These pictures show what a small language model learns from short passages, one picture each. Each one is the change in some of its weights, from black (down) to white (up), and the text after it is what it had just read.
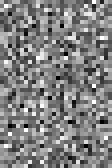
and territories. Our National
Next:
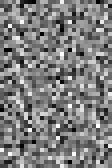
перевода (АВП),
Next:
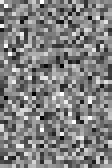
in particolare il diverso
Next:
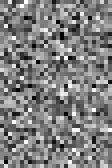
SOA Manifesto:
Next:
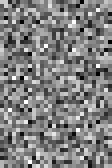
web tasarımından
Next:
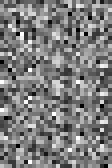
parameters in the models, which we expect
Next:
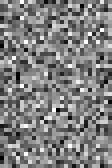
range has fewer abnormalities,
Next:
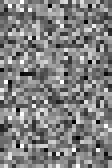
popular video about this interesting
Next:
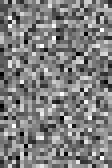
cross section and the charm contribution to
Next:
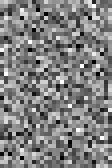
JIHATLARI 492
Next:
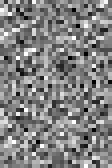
aucun cas dans le
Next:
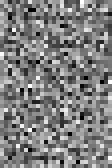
efficiency, and economy, innovative
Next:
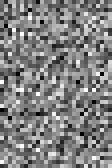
this is the only position where growth or
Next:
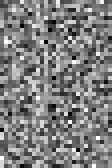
Fuente: Salazar y
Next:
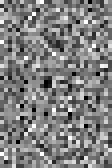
do understand the need to build robustness
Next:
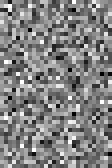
a specific protocol for young people
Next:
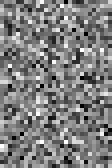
first, friendly
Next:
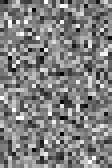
probability is very difficult to do in
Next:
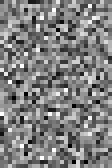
enable the agents to detect appropriate
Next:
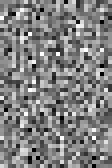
with these limits. As a function of
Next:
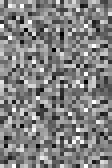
a partir da cor, textura e
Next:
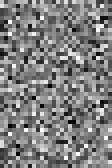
mantle convection.
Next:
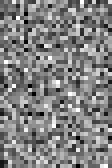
at the psychological factors that
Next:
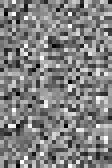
questions also based on 5 point
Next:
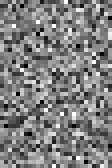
PnMS212, collected in
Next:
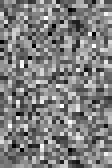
the nutritional concerns of the
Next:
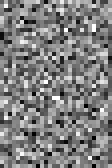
ACHIEVE THE
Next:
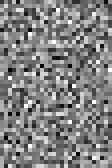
from the warning. In the event
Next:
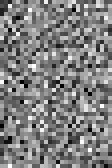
divided in two groups:
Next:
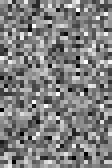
the bank employees are taken in
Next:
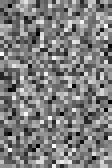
exsitetion, double degeneracy
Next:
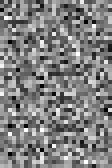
number of terms. Recently,
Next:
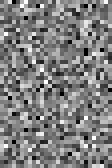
bào, hàm
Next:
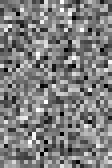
technology incorporates high-quality electronic
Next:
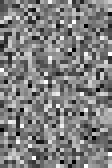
get a parametrically large positive tensor
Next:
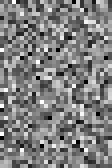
новых социальных
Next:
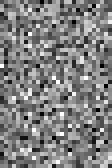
with large negative value of speed above the
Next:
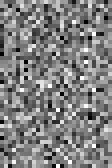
and $y_d$ are
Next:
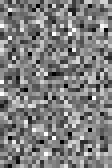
architecture, preprocessing steps,
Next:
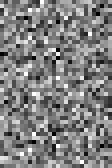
jaringan WiFi
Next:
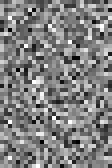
homework, meals, and
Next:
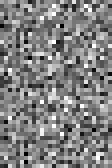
and the findings showed that the most common
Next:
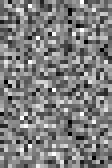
from the radiators, is
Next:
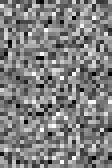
by the value of the coefficient of correlation
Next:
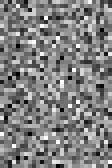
способствует не только
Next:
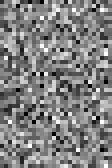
Or, do the justices demonstrate
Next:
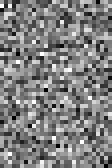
law to be applied and language of
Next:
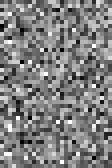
are members of the United
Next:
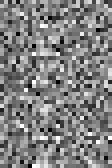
Гребінки не
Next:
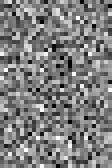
und Findmechanismen,
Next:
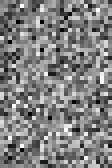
papers refer to UAV motion as
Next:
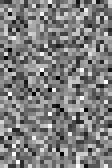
rivojlanish tarixi, milliy
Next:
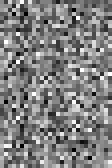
of International Humanitarian Law
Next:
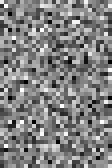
involving the roadside infrastructure.
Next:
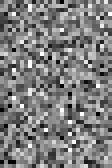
валютные производные
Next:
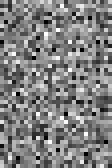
0.42 Extended family
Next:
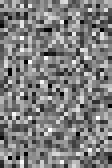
by tracing out each qubit and
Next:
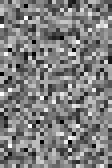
N/ha plus residue incorporation
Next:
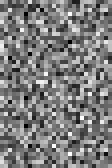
reading, extracting, and
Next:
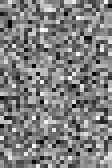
at an operation speed of 1200
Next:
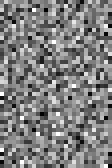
ishtirok etgan
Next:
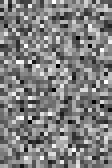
This investigation is supported by the
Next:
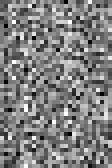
in red giants has a relatively
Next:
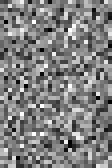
Paket Bantuan
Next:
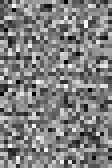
of these services statically or in other
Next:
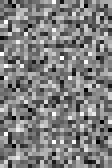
про підготовку
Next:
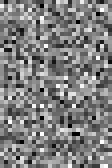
prediction models for COVID-19
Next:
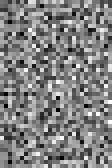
або технічних)
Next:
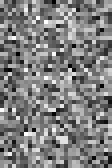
competition law curriculum
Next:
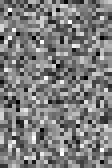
network slice, as mentioned,
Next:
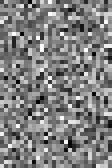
Pankshin is better suited
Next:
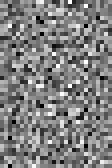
este delito intervienen
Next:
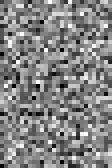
attention is only paid to the lower
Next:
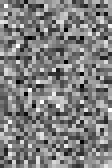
of Kediri 2023 report, the
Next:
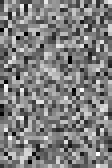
in RV measurements by changing the
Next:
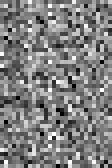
werden von drei verschiedenen
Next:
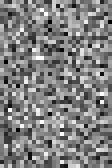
when conversations on SSC issues
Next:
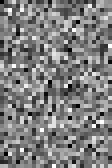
re-training the network structure
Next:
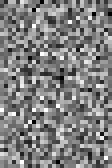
Екима Самка, что
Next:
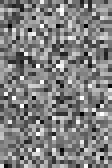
aetiology could not be identified,
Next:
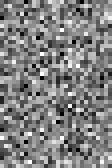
Бізюков свої
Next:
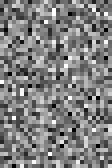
the U-pipe outer
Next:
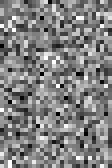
Fig. 1 (b). The direct
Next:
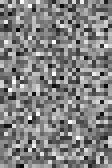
of a variation greater than about
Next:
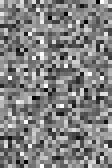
provided for society. This potential can be
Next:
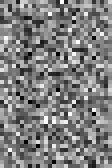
Senin, 15 Juli
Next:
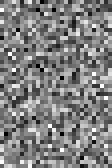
describes the change of gluon number in
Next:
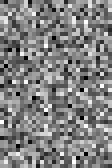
distributions predicted for HDF-N
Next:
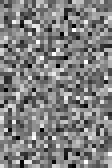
sangat mendasar
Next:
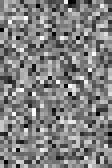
Cabrera RM.
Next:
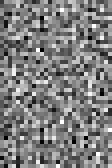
Kramersch (2014) states
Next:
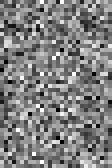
of a two-terminal device but
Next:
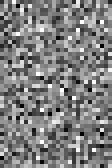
which the dynamics is chaotic
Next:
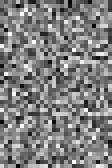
name OPM Optically
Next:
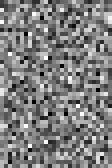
for downlink (DL)
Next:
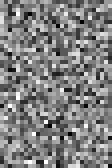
yetarli emas –
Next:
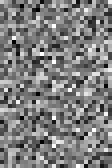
response case, it reproduces the
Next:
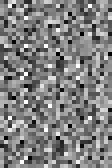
group [49]. However, Figure 3
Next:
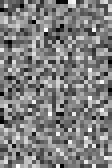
pK_1 AND β_1
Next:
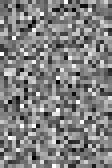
Deep Learning and
